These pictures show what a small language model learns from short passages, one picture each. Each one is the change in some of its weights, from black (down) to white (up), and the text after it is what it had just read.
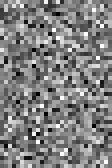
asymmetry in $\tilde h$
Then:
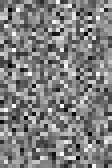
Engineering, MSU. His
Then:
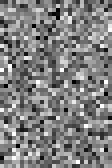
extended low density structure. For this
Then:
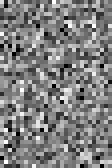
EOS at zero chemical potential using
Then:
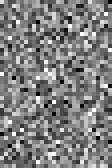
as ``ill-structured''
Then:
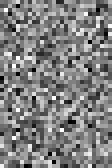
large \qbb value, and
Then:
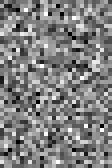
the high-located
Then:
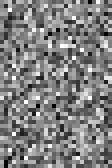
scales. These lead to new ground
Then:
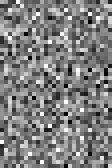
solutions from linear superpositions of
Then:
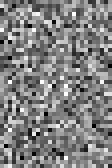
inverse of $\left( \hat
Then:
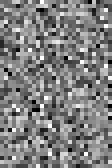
measurement that uses energy peaks as
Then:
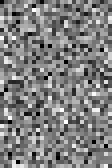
in heavy flavor hadrons** According
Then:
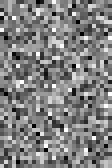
'On the basics of social
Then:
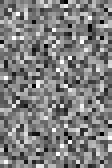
$$ are defined. They are orthogonal
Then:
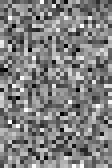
plane are from the ANTF
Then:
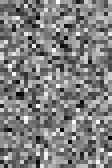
(a)Relation between
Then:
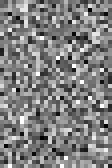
the invertible matrix of the
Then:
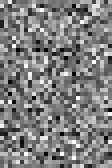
the excess is assessed by randomly
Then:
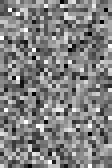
are in \permille.
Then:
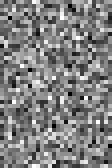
all terms that have been shown above
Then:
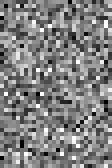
response is predominant in
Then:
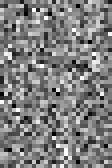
the IR drop and RC
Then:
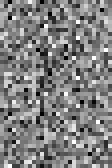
Andrea Young and
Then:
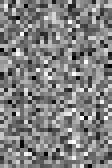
kaon is not a stable
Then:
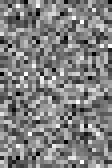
only proton-pion intermediate states
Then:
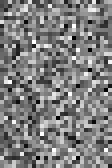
and 30-nm-thick
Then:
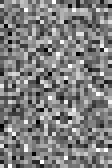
number of pixels affected by noise or
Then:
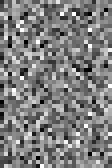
Physics, Bogazici
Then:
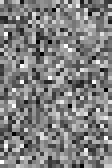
more than 15 years ago,
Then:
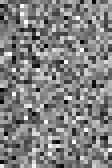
minimum} \end{center}
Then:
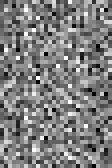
gradients, here neglected,
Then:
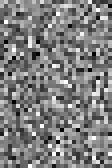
considering aperiodical signals for a
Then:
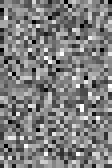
time-dependently detuned
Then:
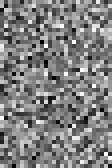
in the individual interferometers.
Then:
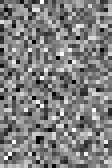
time protocol of the oscillating magnetic
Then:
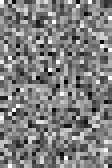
access to the relevant degrees of
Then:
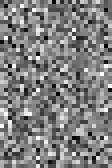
The basic point of this approach has
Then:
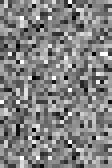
photometry --- infrared: galaxies ---
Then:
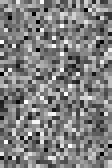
be able to produce single words during
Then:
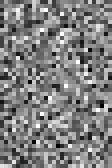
signal. Still, it seems
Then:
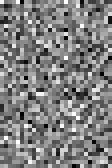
liquid is quantum critical, the
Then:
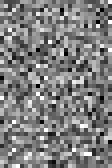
to the computational code during runtime
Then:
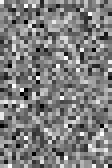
distribution of Te atoms,
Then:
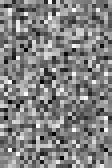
constrained and we are only ever
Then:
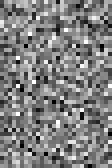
singularity is now clear, it
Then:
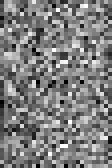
test-to-test variations
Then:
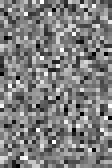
as sample to compare the reconstructed
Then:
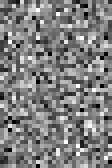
planned neutrino experiments, see
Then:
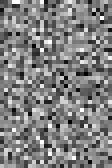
energy that results from locking
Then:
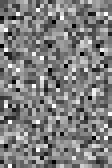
thermal diffusivity was measured using
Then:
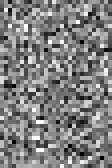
order accuracy the mass and volume center
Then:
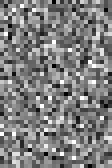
The step is a segment of a
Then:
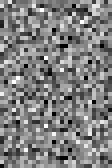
the particle state with the same quantum
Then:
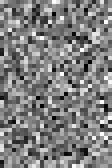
the stiction due to the
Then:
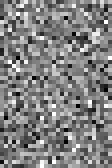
the points with zero transverse separation resulting
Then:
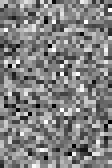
taking the supertrace over the
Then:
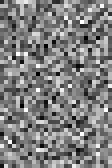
individual has more contribution to the
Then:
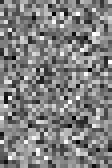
the bar axial %ratio and the
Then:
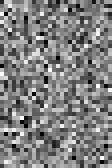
complement the results in Tables
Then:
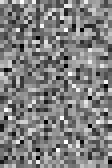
related, and obtaining an approximate
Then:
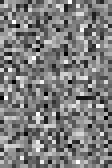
these mesons. One loop corrections
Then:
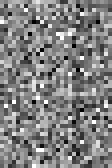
detector acceptance will suppress the
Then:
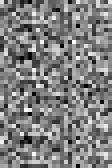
\quad\mbox{ for }
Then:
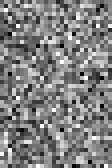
asymptotic growth-rate for this value
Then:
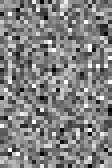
with the Laplace equation are shown
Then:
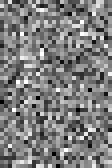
circles the unstable ones. We recall
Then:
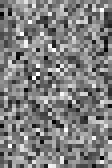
sum of moments $\Psi=
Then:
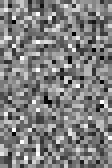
= {JSTOR}, author
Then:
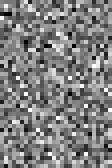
a multivariate Poisson probability
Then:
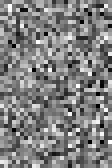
onto a reflective planar
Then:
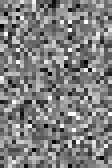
finding is that a noisy real
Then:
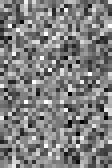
due to the lack of context from
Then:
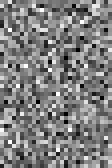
the output to obtain the identity,
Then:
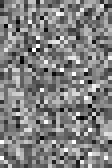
conductivity $\sigma$) is embedded in
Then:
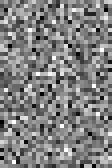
versus stellar diameter become important; the
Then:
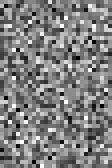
of introducing surface-related bands into
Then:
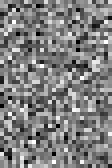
the composites conducive to
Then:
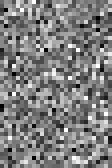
odd gravitational perturbations of a large
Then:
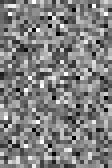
by autonomous vehicles.
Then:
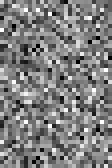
submissions from participants,
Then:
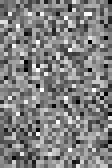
theory, Real-time
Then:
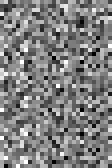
Foundation EURYI
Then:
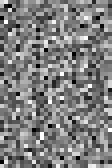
using atomic transitions for detecting dark
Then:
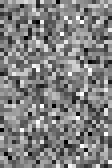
physical system as having double periodicity
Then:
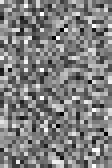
for a white dwarf, then for
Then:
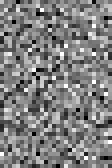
of plastic pivot
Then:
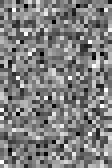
a XeArDME
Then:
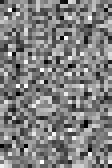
here are due only to the propagation
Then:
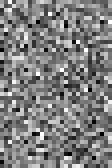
to formalize the distinction between
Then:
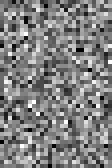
and $x$ respectively.}
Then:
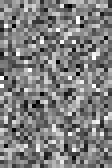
Bands localized on a given
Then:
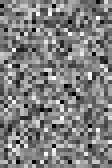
with phase separation. In summary,
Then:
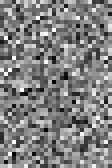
since the first protocol of controlled
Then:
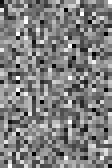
antisymmetrization of
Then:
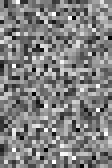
reduction in costs spurs
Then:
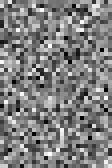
the toroidal case). By
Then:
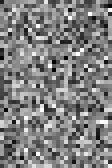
strain. Our findings suggest the
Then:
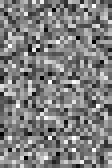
as $\delta_t$
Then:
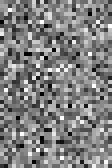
temperature; $\lambda \equiv
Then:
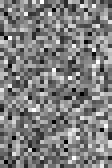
as a function of the neck
